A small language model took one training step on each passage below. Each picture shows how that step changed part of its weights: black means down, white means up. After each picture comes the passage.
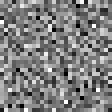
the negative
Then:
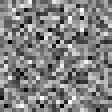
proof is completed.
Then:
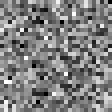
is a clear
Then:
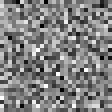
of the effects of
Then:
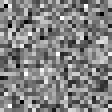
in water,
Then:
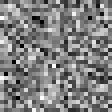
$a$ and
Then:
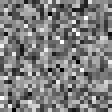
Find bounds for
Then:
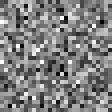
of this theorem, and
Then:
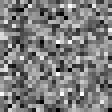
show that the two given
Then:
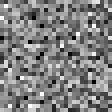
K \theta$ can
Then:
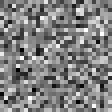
terms of proposed
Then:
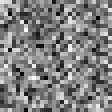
given a map between the
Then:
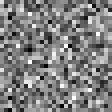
question is,
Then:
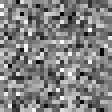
operator applied to
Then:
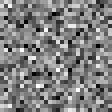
with contour levels
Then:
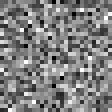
not be calculated with
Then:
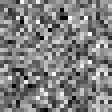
set is identical to
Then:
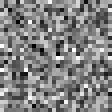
that if $W$
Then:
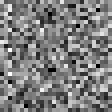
For a general representation
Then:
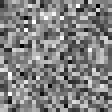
iterating this
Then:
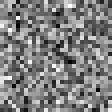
and -- as we
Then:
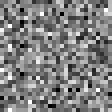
it is true
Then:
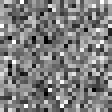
from (3). Let
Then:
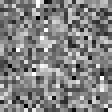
the evacuation
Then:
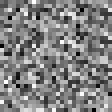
House of
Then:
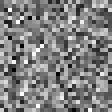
of optical properties of
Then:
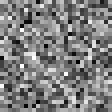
particle, localized
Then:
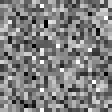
an endomorphism,
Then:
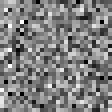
as $u =
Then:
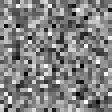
same sign and are both
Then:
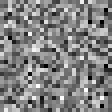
whether they
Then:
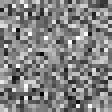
number of filled
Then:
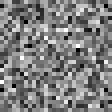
ensure the resulting
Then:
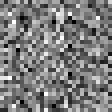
and deduce the above
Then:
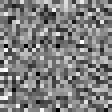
The possible answer
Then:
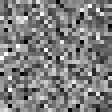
is a serious
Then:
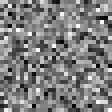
first property is
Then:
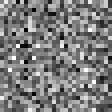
SE2) is
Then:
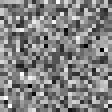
In view of
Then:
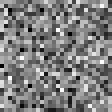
improve on the
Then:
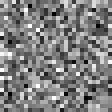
by drawing on
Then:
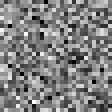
$N$ per
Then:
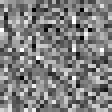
approximations to
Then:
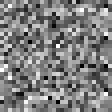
we compute the
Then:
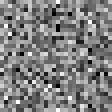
the setup.
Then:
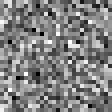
orange and
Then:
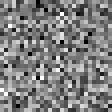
abstract (for
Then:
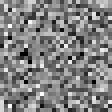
M}} = \langle
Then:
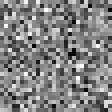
bulk quantities
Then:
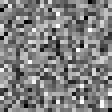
other hand, the
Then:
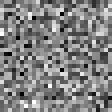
is worth
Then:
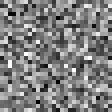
galaxy center.
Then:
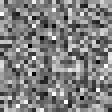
the amplitudes
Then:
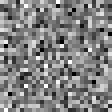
{\it Thus, when
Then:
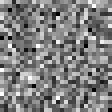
Now, from Theorem
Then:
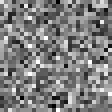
for target
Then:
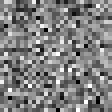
mobility is low in
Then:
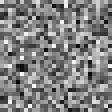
space volume
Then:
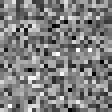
k - \lambda)
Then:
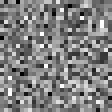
is optimal if,
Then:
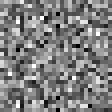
superposition of states given
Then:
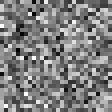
be chosen as
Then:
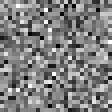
method was adopted
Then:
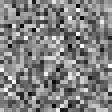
nonreduced. This
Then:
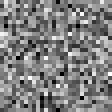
\noindent The above
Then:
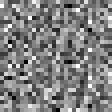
slow modulations
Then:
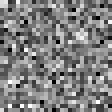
\times \big(
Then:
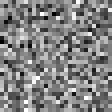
of material
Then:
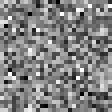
radii and we find
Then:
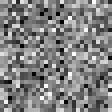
such that $f$
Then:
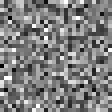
retention of the
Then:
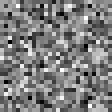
second-order operator
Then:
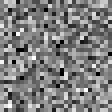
(6) and use
